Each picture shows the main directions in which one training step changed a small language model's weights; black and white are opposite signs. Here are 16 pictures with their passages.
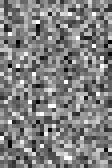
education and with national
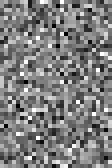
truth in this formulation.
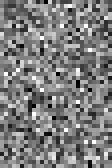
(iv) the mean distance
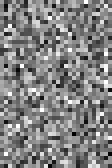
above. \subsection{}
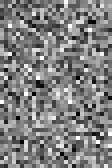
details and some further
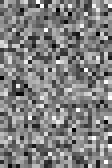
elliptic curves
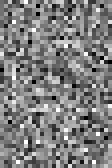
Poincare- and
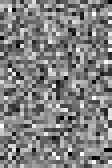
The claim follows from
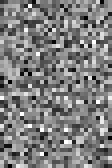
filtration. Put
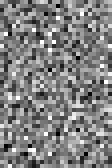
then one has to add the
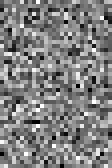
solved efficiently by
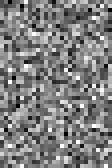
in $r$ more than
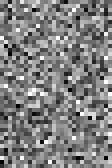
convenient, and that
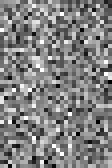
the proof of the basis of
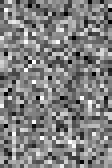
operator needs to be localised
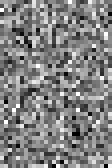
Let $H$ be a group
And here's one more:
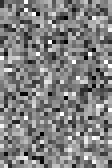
Longmans Green
